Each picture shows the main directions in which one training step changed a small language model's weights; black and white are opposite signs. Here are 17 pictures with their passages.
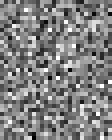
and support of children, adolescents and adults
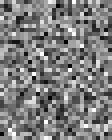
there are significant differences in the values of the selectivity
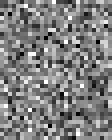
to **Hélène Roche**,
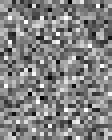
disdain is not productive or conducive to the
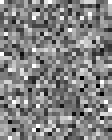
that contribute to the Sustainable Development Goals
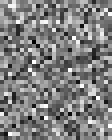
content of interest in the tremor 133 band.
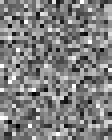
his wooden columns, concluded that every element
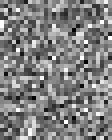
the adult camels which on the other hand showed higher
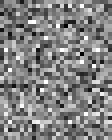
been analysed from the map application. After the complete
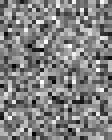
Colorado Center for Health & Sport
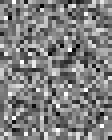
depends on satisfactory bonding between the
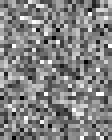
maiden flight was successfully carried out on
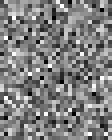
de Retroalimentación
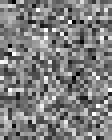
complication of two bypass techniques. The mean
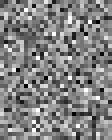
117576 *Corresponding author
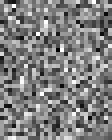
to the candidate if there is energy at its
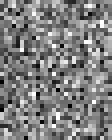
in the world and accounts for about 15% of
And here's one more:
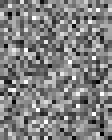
together with many of the OpenGL rendering techniques
